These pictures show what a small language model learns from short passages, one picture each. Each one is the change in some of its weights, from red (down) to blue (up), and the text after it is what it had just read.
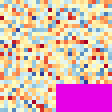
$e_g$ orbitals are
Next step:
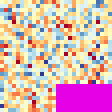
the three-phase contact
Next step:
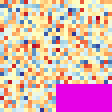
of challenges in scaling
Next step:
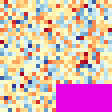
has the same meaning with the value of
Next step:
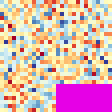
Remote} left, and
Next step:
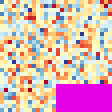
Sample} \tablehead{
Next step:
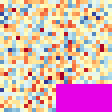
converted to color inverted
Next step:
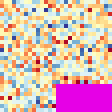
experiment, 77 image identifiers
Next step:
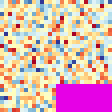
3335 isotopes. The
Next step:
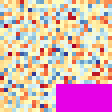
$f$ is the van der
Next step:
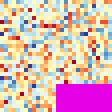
to the ionizing background,
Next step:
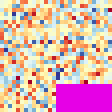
energy in the Heisenberg equation
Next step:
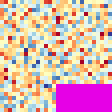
summary and conclusions.
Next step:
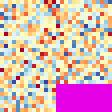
SOI:P samples.
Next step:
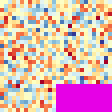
his Studentship.
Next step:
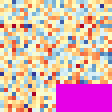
is inherited from the previous
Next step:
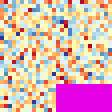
sum of masses of the order of
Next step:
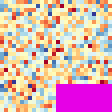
and systematic errors. These
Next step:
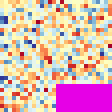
couplings we need to ascertain
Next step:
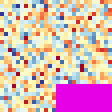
with a Cu:Au ratio of
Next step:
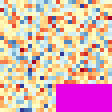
increases the number of channels by a
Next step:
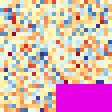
the wind is composed of
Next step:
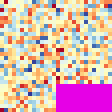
\eea Note that in a
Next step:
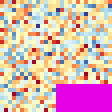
\noindent moreover, since
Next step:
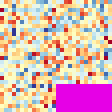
maximum light epoch the light
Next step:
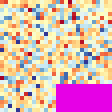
using standard calibration tasks in
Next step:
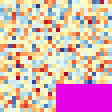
in atomic and molecular physics
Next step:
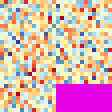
of the gluon emitted by
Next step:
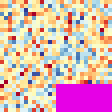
is shown by the dotted
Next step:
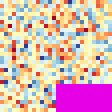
is natural to expect the
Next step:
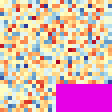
M$. Solid line is a
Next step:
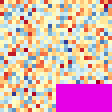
Such a profile is a
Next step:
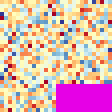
Voice Conversion}
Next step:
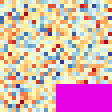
than $60$ pc. These
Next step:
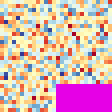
once one truncates the SD
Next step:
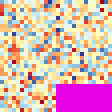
pore is convex, this
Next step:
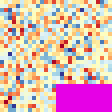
the input of the global
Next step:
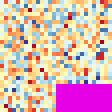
in principle valid in the
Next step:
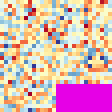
Sketch of the noise
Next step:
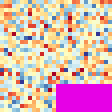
redder objects with low
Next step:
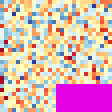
inlet conditions. In the latter
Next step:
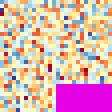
projectiles were used as an
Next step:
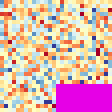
density-based topology optimization methodology
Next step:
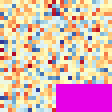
TABLE 1.
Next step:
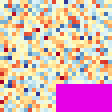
on origin is to implement the
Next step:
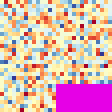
can be either positive or
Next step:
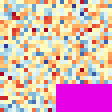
$\vartheta $ (in the case of
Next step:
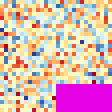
of the Local Group and its
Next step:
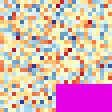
an IPE scheme on the
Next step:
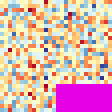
to a fraction of foreground
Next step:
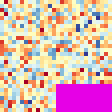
domain structure on shape changes
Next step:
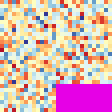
can be neglected.
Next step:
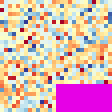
comes from hopping
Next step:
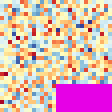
on the waveform. Exclusion
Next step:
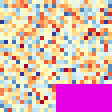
which are relatively well studied
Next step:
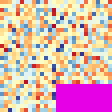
To summarize, the dynamical
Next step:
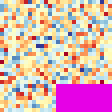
and $\vec{y}$ is a
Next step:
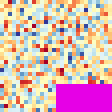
longevity with increasing the
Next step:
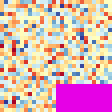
issues, custom
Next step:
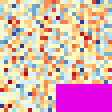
tidal disruption of a
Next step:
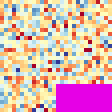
two of the four objects,
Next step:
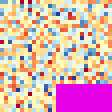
$ \l\langle \Phi_1
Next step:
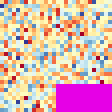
of computing-intensive
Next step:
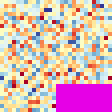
by linearly combining the Miura
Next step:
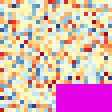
treatment contrast
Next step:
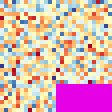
axes. This is possible thanks to
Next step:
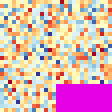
field into the heliosphere.
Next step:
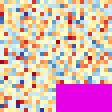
is the residual term. The
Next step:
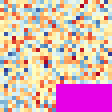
magnetic field amplitude $B_1$
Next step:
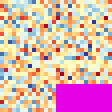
yields the anomaly term
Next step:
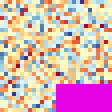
Li-ion batteries and
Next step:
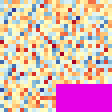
it, and then do a review
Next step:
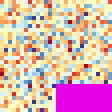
is shown in Figure 8. It consists
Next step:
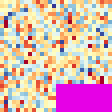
reference curves of the reactant
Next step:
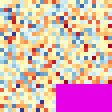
the astrophysical aspect
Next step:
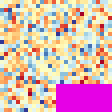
the planar copper ions
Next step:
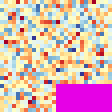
with monotonically increasing velocity along
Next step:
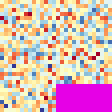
molecular clouds usually
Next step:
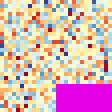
there exists an encoding of
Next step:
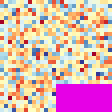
deeper than the accelerating
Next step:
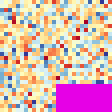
the BNS luminosity
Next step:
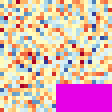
design matrix $\bar{X}$ and
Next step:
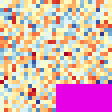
the oscillator frequency and $V
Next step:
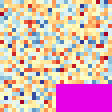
that predation suffered by
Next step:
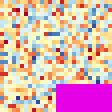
terms. For the four-point
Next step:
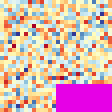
fast yet reliable prediction
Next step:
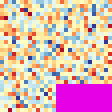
our model over the first $40\,
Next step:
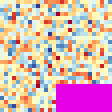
in the spatial direction and is
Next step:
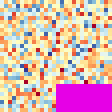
an alternative scaling with
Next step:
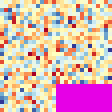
the difference between the wave functions for
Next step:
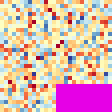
is the heart of the proof.
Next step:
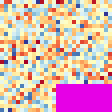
handle the class imbalance during
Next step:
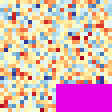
in a given period depends on the
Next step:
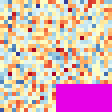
to search for new physics as well
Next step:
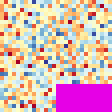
or the contact line on a
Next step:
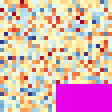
combination ensures that the
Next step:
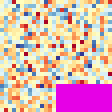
the war breaks out,
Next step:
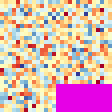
small-radius (detected
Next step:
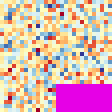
this choice of units.
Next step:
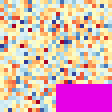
resolvent and harmonic
